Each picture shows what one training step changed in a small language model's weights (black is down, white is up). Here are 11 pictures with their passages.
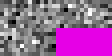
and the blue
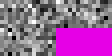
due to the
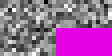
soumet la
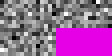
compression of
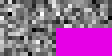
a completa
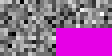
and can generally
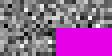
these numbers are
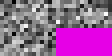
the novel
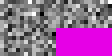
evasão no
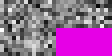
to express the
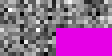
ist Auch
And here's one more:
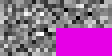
esta en la
